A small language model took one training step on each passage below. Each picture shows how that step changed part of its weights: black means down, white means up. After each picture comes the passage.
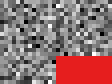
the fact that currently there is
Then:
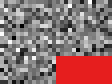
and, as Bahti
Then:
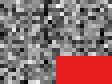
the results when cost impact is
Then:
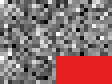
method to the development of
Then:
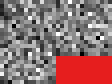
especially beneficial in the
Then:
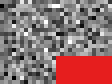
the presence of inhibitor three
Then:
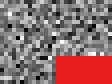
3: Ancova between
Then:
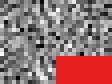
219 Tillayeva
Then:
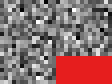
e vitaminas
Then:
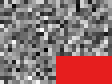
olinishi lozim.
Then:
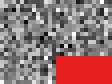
el equilibrio
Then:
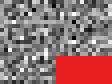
cells, which readily
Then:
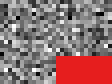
of the scaling tube
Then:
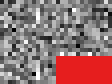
e sua utilidade na
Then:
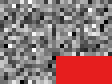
T_{eff} and
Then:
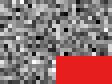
mammals are known to
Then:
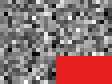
membetulkan mesin
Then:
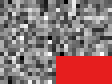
ortib bormoqda.
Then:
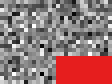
стереотипів у
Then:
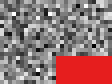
Yosepha S.
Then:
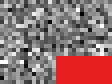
achievement in the number of
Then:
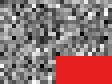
posición correspondiente en el
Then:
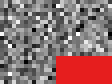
the first hypothesis is
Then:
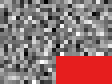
bladder pressure are
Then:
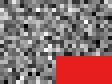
sub urmărire
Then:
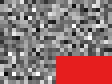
and needs advanced
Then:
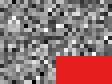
reached over the period 2
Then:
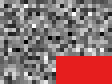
15ml of sterile
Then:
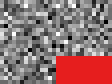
Ben Saadi,
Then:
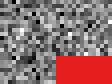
jalb qilishga yordam
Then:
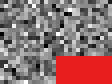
the cluster for clusters
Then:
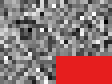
vazirligi, Toshkent
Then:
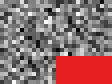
armadas de los
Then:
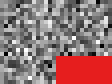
Abu Dhabi,
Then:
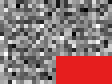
structure and models of formation of
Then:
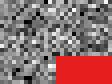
to one another and to an
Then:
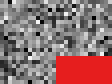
la organización escolar
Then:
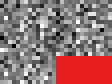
that both organizational justice
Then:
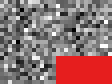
напрямом є
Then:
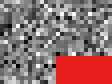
method of assessing the
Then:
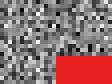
был использован
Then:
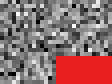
and N levels on a
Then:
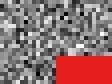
batch report in June
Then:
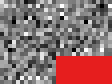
pose a major risk for
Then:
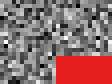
a controller and whether
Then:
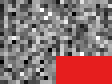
филиала Национального
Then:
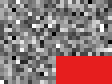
This work is aimed at
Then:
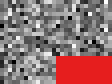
as equivalent to an
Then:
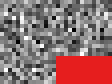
of communicating ideas
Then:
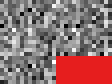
literature: research is characterised
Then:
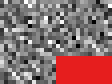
qo'llash kerak,
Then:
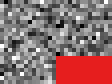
esté publicado bajo
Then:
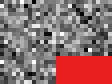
was a significant and positive relationship
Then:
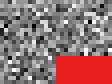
small business subsidies to
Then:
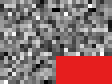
selected as optimized mobile phase
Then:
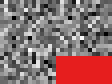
DESIGN AND
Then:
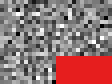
and P which can improve the
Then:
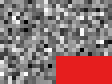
Unimna, *et
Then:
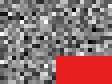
the process continues the less
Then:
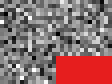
atomi kobalt
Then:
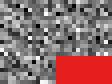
va iqtisodiyot" jurnali
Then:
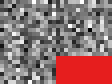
lab equipment used in this
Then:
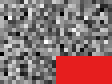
bo'lgan masalani
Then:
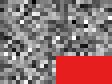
which will provide power quality functions
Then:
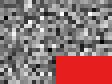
of GDP. However,
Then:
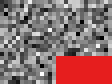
to determine whether the text
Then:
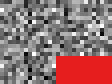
analysis of the complexes are
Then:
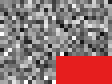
not include external variables to the
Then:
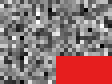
good health. Around
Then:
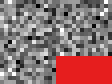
for satellite
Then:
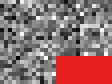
behavior guidelines.",
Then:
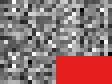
security can contribute to increasing the
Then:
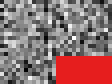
to gather a good community
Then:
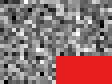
pesquisas futuras para um
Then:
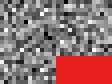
lecturer, providing
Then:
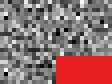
a new methodology. *Journal
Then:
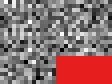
berguna bagi
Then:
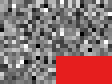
die zijn samen te
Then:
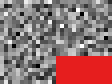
Klasy i J.
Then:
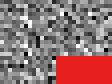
of Public Health Management in
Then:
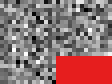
needed and take full responsibility
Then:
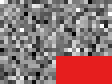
addition to two different bar
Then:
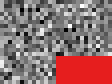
and M. F.;
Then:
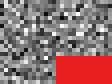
10 : 90 composition,
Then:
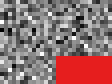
Journal of Boredom Studies
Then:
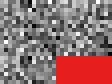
dirigida por
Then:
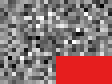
in international markets has
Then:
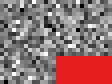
pressure and the residue was
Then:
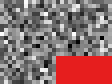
the current practices, challenges,
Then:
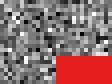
yarim doira,
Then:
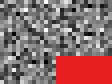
підтримки на
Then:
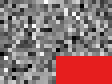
school manager's induction
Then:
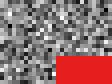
cercariae from
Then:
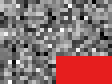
le rese attraenti
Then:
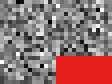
and the A₁
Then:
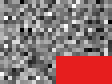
est un devoir des
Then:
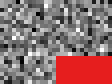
very rare. We report
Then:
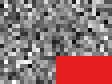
Some material data used in
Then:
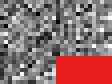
a comprehensive approach that includes
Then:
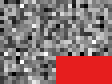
protection animale qui saura
